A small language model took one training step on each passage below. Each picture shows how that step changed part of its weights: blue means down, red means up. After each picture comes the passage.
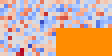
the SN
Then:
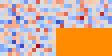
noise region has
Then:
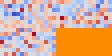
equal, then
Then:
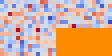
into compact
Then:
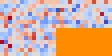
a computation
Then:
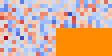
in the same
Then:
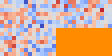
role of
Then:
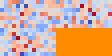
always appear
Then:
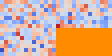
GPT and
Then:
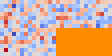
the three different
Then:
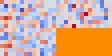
the expected time
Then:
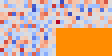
systems, there
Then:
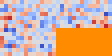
the peak with
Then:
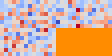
before and
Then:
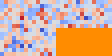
called if other
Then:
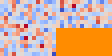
& Cook
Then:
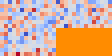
not enough to
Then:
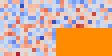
fail to
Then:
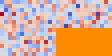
be able to
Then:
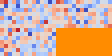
govern the
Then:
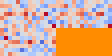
based on its average
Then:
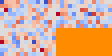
you to
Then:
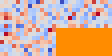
points: the
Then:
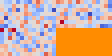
\and Aix
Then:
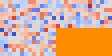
on index
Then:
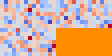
yield similar
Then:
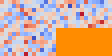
represented by
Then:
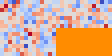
to right).
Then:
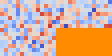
and Lin
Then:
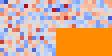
one qubit part
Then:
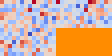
is the work of
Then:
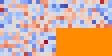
an inert
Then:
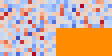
by the two quantum
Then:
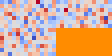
linear combinations
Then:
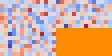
interface to
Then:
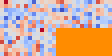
the nano
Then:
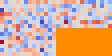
radiation, which
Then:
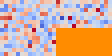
the maximum
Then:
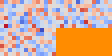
mean values in the
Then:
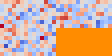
the HFE
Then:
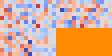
centroid of
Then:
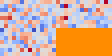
the integration in
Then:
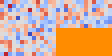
part of the
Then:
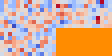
located on
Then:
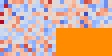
system, such as
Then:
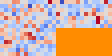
We thank the
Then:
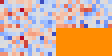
Figure 19 by
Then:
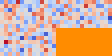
right singular
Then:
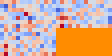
to act as
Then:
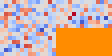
Define the
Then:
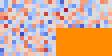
note that
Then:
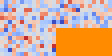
in optical
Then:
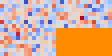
layers can
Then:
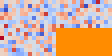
with the critical
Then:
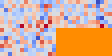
and\ \bibinfo
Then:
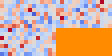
| Roll
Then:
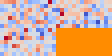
To that particular
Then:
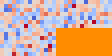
the interactions
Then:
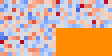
a possible relation
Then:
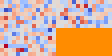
of transmit
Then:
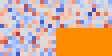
and duration
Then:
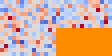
to interact
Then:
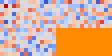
must be
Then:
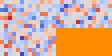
the excited
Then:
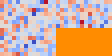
In a recent
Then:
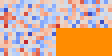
for the DM
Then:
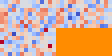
more efficient
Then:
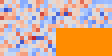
of Web
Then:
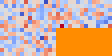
at (a)
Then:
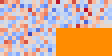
that the sum of
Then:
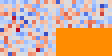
rise to
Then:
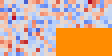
number of the
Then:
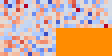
structured and
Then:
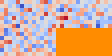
the FCD along
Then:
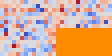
However, their
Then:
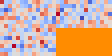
of samples.
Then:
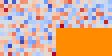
vir}$, is
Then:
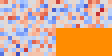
that of a
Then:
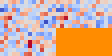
the quantity
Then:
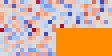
lower values of
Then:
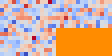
the risks
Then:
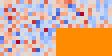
also correct for
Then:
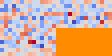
the velocity field
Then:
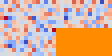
can find conditions where
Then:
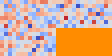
are a part
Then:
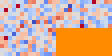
finite energy
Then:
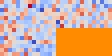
On the
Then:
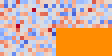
while other motional
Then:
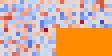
the RPA
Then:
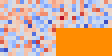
lines represent the
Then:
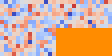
u}$ also
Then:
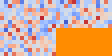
shown in Fig.
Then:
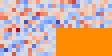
correlation as a
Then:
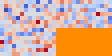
is being
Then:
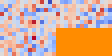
foundation for
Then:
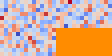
3. The order
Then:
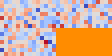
from the reduction
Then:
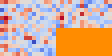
At the
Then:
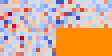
out via the
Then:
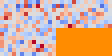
while below the
